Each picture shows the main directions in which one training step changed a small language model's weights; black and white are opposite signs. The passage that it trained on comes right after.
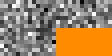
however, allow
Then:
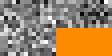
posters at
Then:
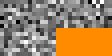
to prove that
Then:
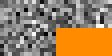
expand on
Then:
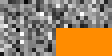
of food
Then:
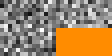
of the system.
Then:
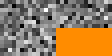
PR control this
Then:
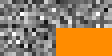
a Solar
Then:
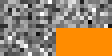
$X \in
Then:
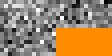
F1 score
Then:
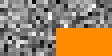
be written
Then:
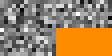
the sink
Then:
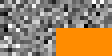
used also in the
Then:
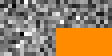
which has a
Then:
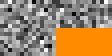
in which we
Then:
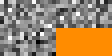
identity on
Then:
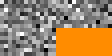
also to study the
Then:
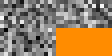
examples of strong
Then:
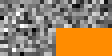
take place
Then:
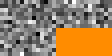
show the parameter space
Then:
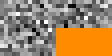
is purely
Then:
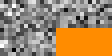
and directed
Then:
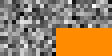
note that the
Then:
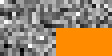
cases are able
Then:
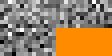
between those that
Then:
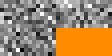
Even short
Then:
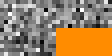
Land Cover
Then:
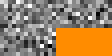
theorem} \\
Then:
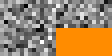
of a variant
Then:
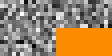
some of the
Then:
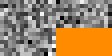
we estimate the
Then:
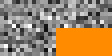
being the
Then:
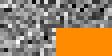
in the first part
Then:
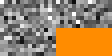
by layers
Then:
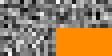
imposes the
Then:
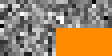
that most of
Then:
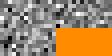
that we all,
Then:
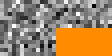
equations that resum
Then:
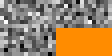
this quest
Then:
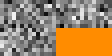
side of
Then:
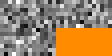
magnetic field
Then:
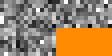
parameter $\beta$.
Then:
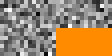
as: the
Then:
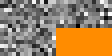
in the original
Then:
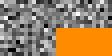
the desired
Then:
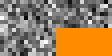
$A$ of
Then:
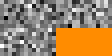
\ell -
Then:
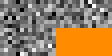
written as
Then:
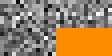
R \ltimes
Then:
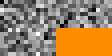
curve is associated
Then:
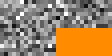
other words,
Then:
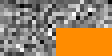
Then there is a
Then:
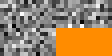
the star
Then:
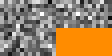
the Wilson
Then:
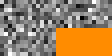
command with
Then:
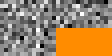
the performance
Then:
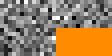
this subgroup by
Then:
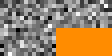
theorem (see
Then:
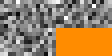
considerations of the
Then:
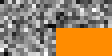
structure of Fig.
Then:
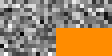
has been discussed
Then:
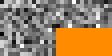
maximum value of
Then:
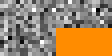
and $\beta$
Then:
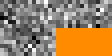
) \Gamma
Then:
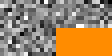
relations in
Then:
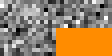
of the form:
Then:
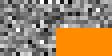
system with the
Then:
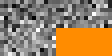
studies the
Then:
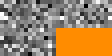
- \sumi
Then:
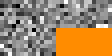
reality, the
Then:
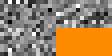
referred to
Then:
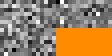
is at least
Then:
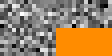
that the data was
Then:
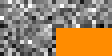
case, the
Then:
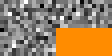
all sectors
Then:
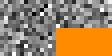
larger than a
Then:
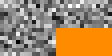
Effect on
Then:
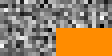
we call the
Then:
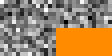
one must have the
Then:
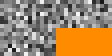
g \ra =
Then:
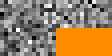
duration and
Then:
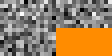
the ghost
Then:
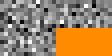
management intensity
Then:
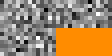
cell surface
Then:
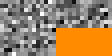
we neglect
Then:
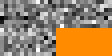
Ion by
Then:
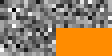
the response
